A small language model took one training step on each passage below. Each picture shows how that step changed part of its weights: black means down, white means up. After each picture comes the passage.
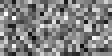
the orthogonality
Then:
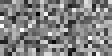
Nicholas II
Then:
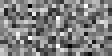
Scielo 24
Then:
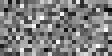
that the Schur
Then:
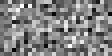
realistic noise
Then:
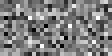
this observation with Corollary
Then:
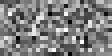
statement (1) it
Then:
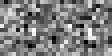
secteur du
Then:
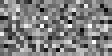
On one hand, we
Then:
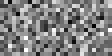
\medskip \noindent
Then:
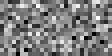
any $x\in
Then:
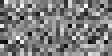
sarkaro* –
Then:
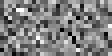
game in canonical
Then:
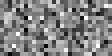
mention that various
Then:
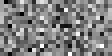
average over
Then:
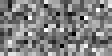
allow to get solution with
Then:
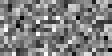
and only if }\;
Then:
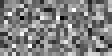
above. Then find
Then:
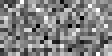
poles at rational
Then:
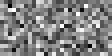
functions $u:
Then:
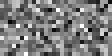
с уровнем
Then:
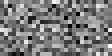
is a {\it
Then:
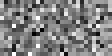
a graphical formula
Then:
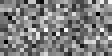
hasil analisis
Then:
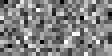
nested block
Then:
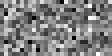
que a área
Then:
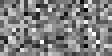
de poderes,
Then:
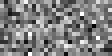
strand at the right
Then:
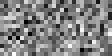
dos consumidores
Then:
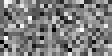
Weil stammenden
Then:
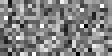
order of $G$.
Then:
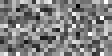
проникают в
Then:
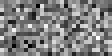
of P\&I
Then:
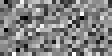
positions at fixed
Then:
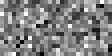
trace the development
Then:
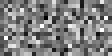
introducción ha
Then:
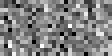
the first term%
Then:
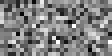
- 1$, so that
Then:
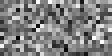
a natural way in order
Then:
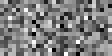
\right\| \leq
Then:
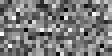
been reconstructed
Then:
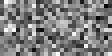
with statutory
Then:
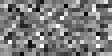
default on a
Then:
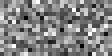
The rapid
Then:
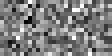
On quadruple
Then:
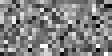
and alignment
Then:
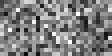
dada ponte
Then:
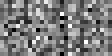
between upper and lower
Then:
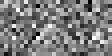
The second equality in
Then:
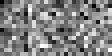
study to assess
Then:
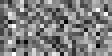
results are stated in
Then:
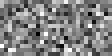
Im Text
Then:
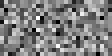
$\dfk f
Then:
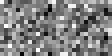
uma tendência para
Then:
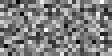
could observe that
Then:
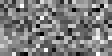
an intricate
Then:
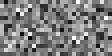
ein von der Max
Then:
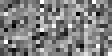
to an automorphism
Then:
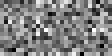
throughout these
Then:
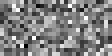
tür baskı
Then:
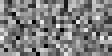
then \ $M$
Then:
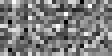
модуль с
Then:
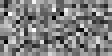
de resposta do
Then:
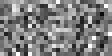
qobiliyat va
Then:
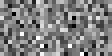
in $X$. In
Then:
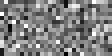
integer $k$ such
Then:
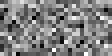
nach welchen
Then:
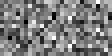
following classifications of
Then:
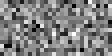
rank. \par Then
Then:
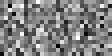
space $H$.
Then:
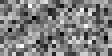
mais importante na
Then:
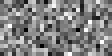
concentración es
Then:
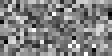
de caso desde
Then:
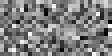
generating diagrams
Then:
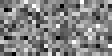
es unklar,
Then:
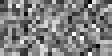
nostro amico
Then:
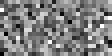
A pesquisa
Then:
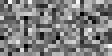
ce faire,
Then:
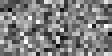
for the highly
